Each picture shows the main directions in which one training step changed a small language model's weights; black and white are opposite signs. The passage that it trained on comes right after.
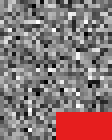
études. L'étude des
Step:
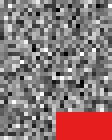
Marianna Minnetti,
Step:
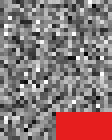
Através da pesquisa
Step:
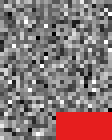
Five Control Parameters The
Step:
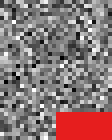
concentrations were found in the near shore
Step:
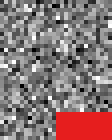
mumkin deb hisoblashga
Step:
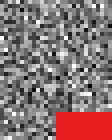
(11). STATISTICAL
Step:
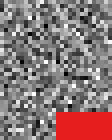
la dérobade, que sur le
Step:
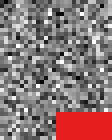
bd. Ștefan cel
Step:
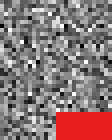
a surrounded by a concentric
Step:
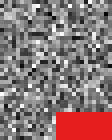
das ganze Jahr über in
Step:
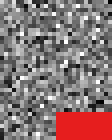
лет являются системы
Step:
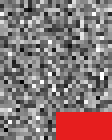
сонли тадқиқотлар
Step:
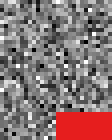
eng ajoyib namunalari
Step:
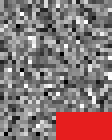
collection, analysis, or original
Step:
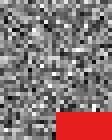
cortication observed on mandibular
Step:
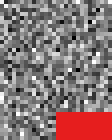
to nearly cent per cent.
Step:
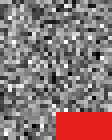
Venkat Reddy¹,
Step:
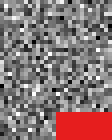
database for storing metrics and
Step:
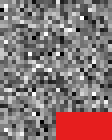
aprendem o que não pode ser
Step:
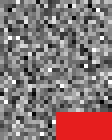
qui implique que la dette
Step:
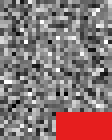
de Ferramenta Integração com a
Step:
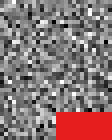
démarche d'investigation
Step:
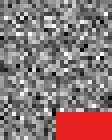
of the Department of Management
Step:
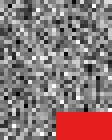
sua família, onde
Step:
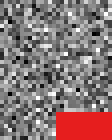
muhim rol o'ynaydi.
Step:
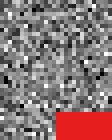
restricted by the requirement that with the
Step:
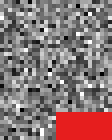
Determinants as Regards to
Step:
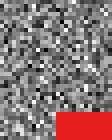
önerilmektedir. Bu,
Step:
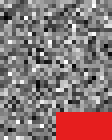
of knowledge not only in music, but
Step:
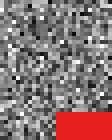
idealized conditions (flexible
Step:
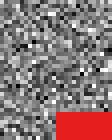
changes in patterns obtained
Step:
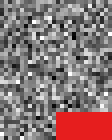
Talabalar yotoqxonalar
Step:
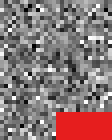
très diversifiée,
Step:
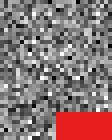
for a specific purpose can only be
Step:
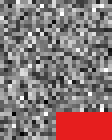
avant de lancer la simulation.
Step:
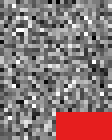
by the funder, who will have a
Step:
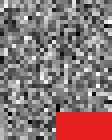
Induce transgene expression by
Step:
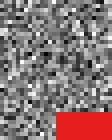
Россия Влаширова
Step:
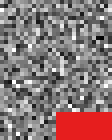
spor kulüplerinin
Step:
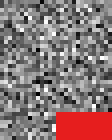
view of gender. We analyze
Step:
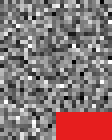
and two, three investigators evaluated
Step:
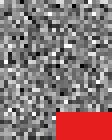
global economy with efficient markets in
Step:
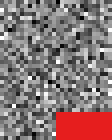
min Meet your mentor!
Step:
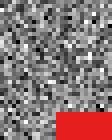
treatment (Narayanasamy
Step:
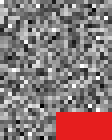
que opten por el empleo de materiales
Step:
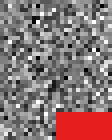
white powder on crushing).
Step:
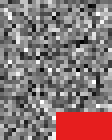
a obra de arte, mas se
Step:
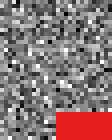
— *breakdown and/or
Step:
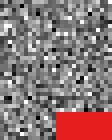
Table 1: Demographic profile
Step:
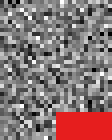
with abundance in several regions.
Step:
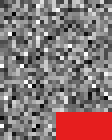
одним из важнейших
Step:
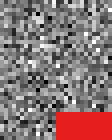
кузида озиқ-овқат
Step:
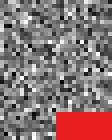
about thirty million tonnes
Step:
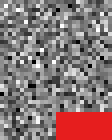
bog'cha yoshidagi
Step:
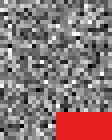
women empowerment as the process of
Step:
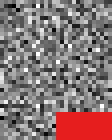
frame construction of practical
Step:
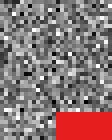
byudjet oliy ta'lim
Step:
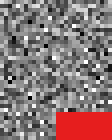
enclosures, or, in the
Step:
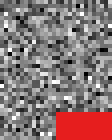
qonunlarga hurmat ruhini
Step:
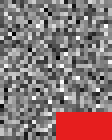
d) Sr- and co-doped
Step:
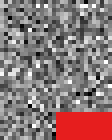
de la interpretación, como expuso
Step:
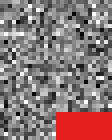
ensuring that only the intended
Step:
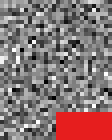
Satellites are increasingly
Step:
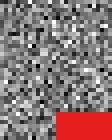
LMWH and advised to
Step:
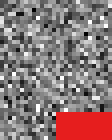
stream due to its economic importance to
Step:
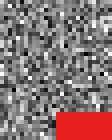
of state-of-the-art
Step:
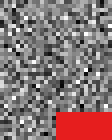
of the respondents are Roman
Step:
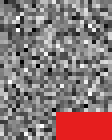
„forță obligatorie”
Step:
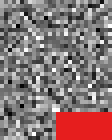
on overhead transmission lines.
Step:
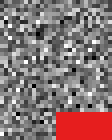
Wiley., Prensky. M.
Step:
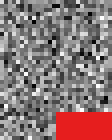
and the new built environments
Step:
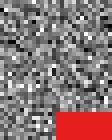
of human and livestock
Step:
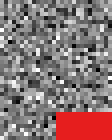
of particular properties. The results showed
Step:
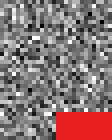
Document seems of particular
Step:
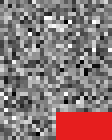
of resistance already made by
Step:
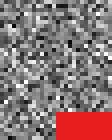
gamma-gamma channel.
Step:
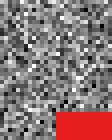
flexible enough for clothing
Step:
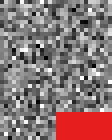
educación de calidad como lo plantea el
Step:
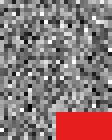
y un reconocimiento interno de
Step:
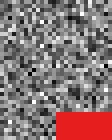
da realidade (KLÜBER,
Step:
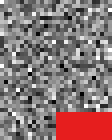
individually computed for each classification
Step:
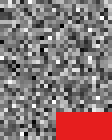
to collaborate on projects, or
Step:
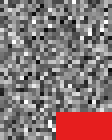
Dabei bilden die zwei
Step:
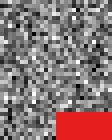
ткани и плевральная
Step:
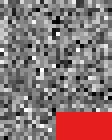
the BCC model proposed by
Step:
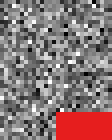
steps that are generally adopted by
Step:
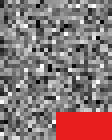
bet. 5. Fuqarolar
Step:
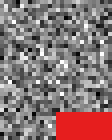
esa Xonning ashaddiy
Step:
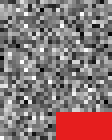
improvements in a peripheral
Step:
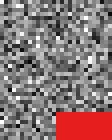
principal component (28.9%
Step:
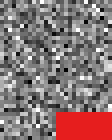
y su ciudadanía. Las
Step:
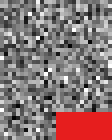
is to discuss how the thoughts of
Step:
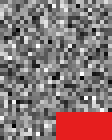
leitor uma maior apreensão de
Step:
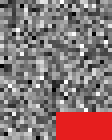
*Biomaterials* 2009;
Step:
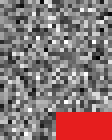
Laras Puspita Sari,
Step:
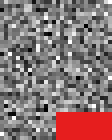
detailed study of garnet
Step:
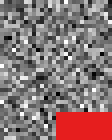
by Faiciuc (2015) showed
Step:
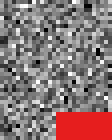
ижарага берилган ер
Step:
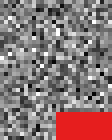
[Log2 scale] X,
